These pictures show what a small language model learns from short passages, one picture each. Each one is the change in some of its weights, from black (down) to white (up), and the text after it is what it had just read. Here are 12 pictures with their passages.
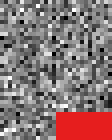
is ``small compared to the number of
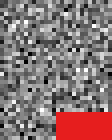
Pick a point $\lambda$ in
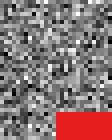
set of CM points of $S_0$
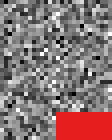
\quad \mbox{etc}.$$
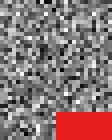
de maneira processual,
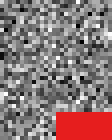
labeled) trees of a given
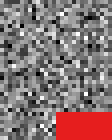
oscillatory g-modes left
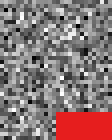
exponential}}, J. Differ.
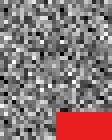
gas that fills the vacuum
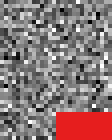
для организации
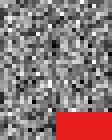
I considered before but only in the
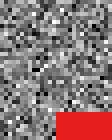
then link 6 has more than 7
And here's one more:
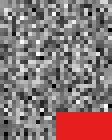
of numerical procedures, the
